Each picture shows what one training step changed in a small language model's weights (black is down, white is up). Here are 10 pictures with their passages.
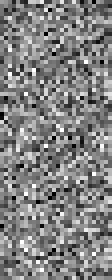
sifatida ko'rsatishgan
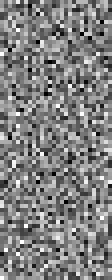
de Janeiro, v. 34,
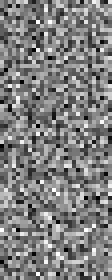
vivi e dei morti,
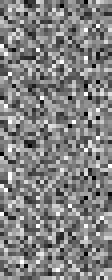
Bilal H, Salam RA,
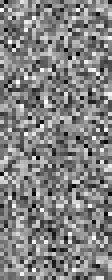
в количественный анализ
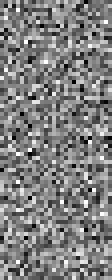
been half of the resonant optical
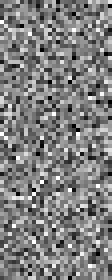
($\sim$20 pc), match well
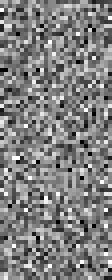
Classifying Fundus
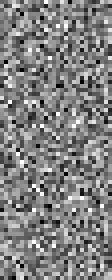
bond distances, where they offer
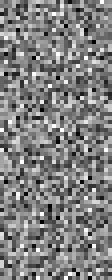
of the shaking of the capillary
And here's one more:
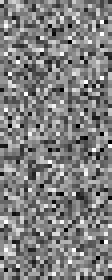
but here we still count it
